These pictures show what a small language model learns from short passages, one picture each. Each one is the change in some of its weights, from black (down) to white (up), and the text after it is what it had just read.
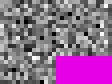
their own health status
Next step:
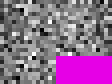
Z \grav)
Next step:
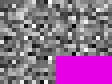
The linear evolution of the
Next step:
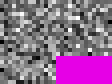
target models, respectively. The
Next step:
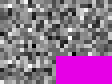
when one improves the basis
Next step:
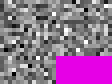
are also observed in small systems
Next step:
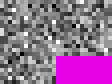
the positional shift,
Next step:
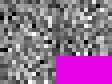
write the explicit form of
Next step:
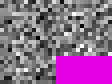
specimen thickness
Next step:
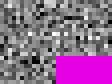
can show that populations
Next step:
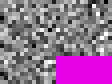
not reduced appreciably
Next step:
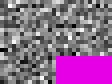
used to generate the
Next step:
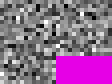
a qualitative understanding of
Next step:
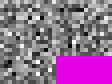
estimator candidates
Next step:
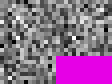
up density and its value in
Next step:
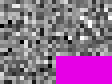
we attribute this to
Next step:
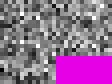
state, impacting all existing
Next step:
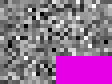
dependence of the contact value
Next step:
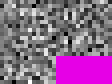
for hurricane data
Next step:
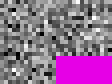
to inform equitable climate
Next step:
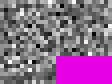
data was used. For the
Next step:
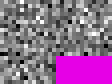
$z$ to a
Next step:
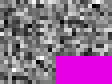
performance. The study findings also
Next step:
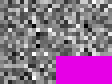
have measurable
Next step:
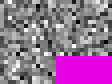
was the most successful for experimental
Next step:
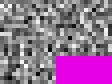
another similar study by Anand
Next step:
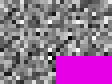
valuable comments on
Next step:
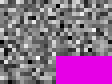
orbit determination.
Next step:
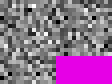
}\bibfield {title}
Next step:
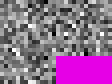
kajal is made using
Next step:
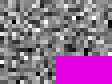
almost all the activities of
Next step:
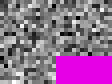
On Circuits and
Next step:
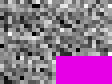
practice is largely due to
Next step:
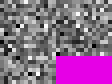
the channel of distribution.
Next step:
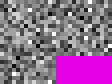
Additional elements can be
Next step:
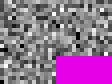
are necessarily small since
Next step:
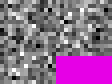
A mixture of
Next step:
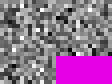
similar results (see results in
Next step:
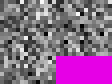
number of input and output
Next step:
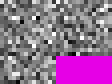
not be explained by these
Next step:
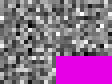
includes performance tasks, asking
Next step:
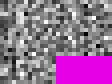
NODES Nord
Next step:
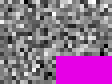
which implies more magnets or
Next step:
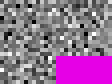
Item Response
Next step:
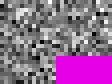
In particular, one can
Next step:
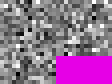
have a 20% increased risk
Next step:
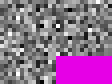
a robust control method
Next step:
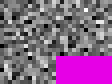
vaccine delivery
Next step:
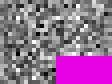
a Hazard ratio of
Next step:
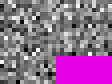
be calculated by the following
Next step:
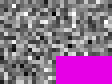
rules of professional
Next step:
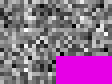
the model convergence.
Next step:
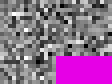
protocol. Furthermore,
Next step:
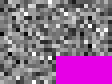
provide information on a given
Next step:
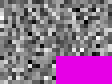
multiple persecutions and early
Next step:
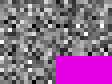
of authorities changing from
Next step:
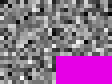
Work Engagement
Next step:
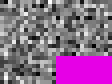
using the property of
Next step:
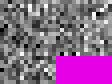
order of magnitude, than the
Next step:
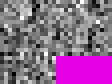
of monolithic quantum
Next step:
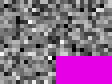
constant translation on all
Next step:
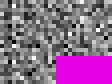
the symmetry energy and its density
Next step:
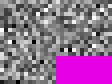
time consumption necessary to
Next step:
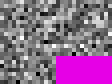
detail in the first part of
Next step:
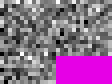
of headache.
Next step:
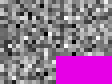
and reptiles respond to
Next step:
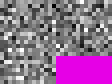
the remaining conditional
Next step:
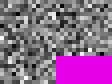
increase efficiency. III.
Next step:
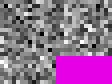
Each represents a reason to
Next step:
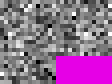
Controlled changes
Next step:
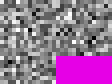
visitantes los
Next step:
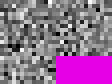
The negative control (group
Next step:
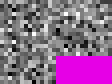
communities through provision of
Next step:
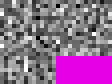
0}$ should vanish but
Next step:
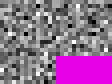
as parameters Analogue
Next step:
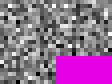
SAF points in the
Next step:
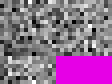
for standardized feeding
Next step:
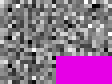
have been developed to allow this
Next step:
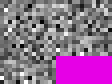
highest during the afternoon
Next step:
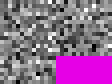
on call. For each
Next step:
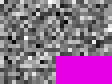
frequencies. In this
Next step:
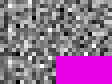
by the master equation for
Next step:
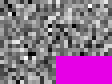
courses to support the
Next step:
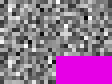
I look forward to
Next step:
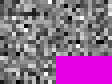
the larger vibrational
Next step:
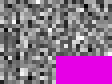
with women and/or
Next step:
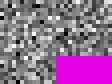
electrodes the single
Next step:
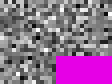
attention there as a student
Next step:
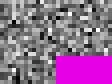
Earlier studies
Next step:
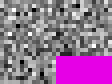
BB fluxes derived from
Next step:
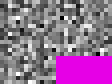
(FF). A field
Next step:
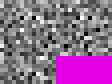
deployment tooling
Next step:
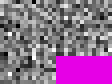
6 to Table 8, show
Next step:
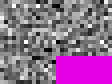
Multiphysics, provides
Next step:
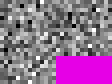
some alternative ways or
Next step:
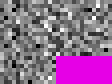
his paper on the relationship
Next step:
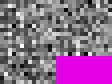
results of this study indicate that
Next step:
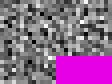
and Statistics,
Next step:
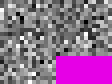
about a wide range of
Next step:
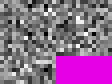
decreased, and this drop
